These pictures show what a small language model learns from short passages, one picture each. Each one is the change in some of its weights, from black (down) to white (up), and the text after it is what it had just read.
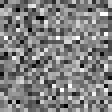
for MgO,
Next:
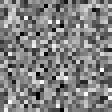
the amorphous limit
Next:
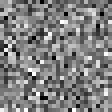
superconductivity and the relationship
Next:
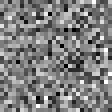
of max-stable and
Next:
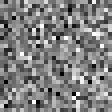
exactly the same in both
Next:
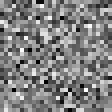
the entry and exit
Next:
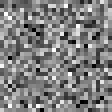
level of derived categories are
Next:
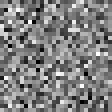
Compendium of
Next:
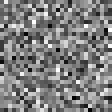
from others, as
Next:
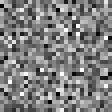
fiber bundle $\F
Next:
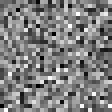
indicator functions.
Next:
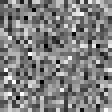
There refined algorithms for
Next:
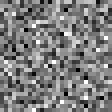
module} of finite projective
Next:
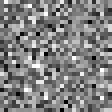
the second one as
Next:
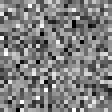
the sample chamber
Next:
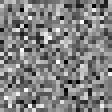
and different ranges of
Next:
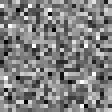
to probe both the dynamic
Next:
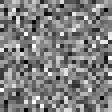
from the layout shown
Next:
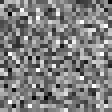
them unstable in the extended
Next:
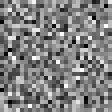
The experimental search for dark
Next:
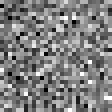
the recurrence relation
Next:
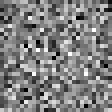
is the so-called
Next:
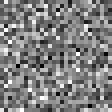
functions, as well as
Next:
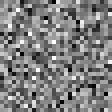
hand side be equal to
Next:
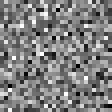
differentiation are as
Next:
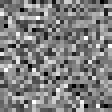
Different columns are
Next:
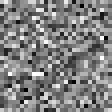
is a particular locally trivial
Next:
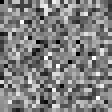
length and buckling
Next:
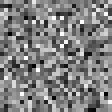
consequence of a contracted
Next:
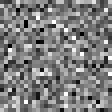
between real samples from the
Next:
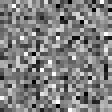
\mid A x
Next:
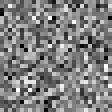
rms of the
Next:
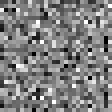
\tau \equiv
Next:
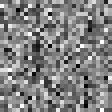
to $B =
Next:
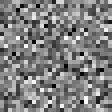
the form of the
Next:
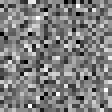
is financially supported
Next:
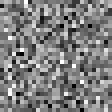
example, one can adopt
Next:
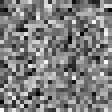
where $$Q \leq
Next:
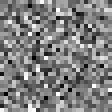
$ subsequences of length
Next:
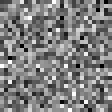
of these images are
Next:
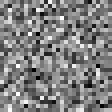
$F$, we remark
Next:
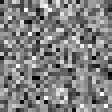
$X$ and
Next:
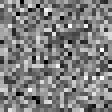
while higher frequencies start to
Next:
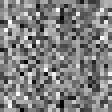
a magnetically driven disk
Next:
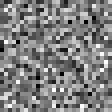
Group E is not
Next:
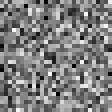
for all individuals in
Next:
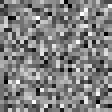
For the vectors with
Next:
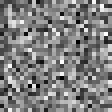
Constraints in
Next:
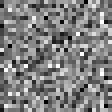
subdivisions 24
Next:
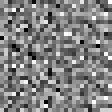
various coarse-level operators
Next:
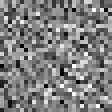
of our knowledge, this
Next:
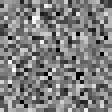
of differential forms can be
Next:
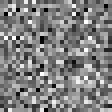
the phrase,
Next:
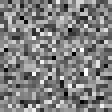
of the edges of the
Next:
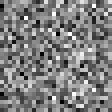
of this work is that
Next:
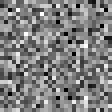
will be denoted by
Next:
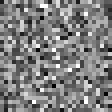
image, and the
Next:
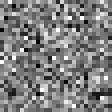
GOE and Poisson values
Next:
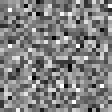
10th December
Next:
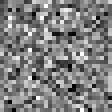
10~kpc to
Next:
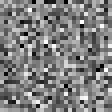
a random variable with
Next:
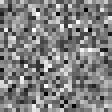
and confirmed mathematically
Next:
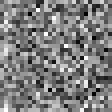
finite amount of data.
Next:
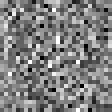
given pattern or patterns.
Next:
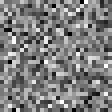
has polynomial growth.
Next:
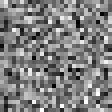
for resolving the
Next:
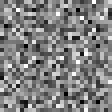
Declaration of
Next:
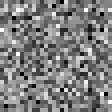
of a map \[
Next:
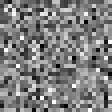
\nabla$ is the
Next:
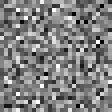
admissible word
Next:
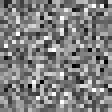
right onset in the
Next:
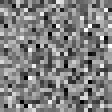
generalized inverse of a
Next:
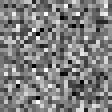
coincide only if
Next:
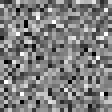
between a richer
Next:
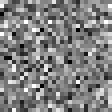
has seen considerable
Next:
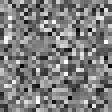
have presented results through
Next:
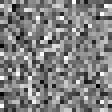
we consider all the possible
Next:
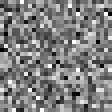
statistical errors on the integrated
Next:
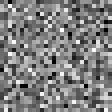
find QPOs are
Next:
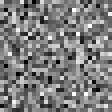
univariate polynomials
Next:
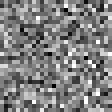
operation conditions depend upon the
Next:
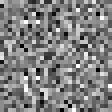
of the one-dimensional
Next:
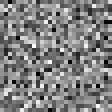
Shown are the
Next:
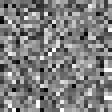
measurements on aspects of this
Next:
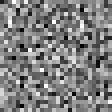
increasing function of time t
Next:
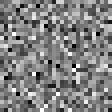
the same term, the
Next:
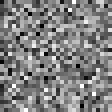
the Stokes equations
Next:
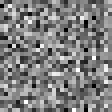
basic simulation scenario is
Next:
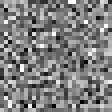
adaptability of
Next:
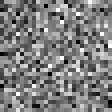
$\kappa$ using the
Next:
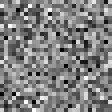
to which appointment
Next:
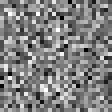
trajectory classification and then
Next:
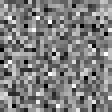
The simple functor is
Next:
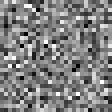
a zero initial metallicity,
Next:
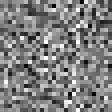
maximal spanning trees.
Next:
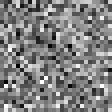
in practical applications, the
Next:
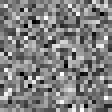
quote results of
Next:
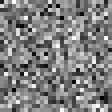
case is better than that
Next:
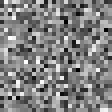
social media, focusing
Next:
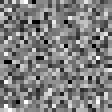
magnetic flux was rising
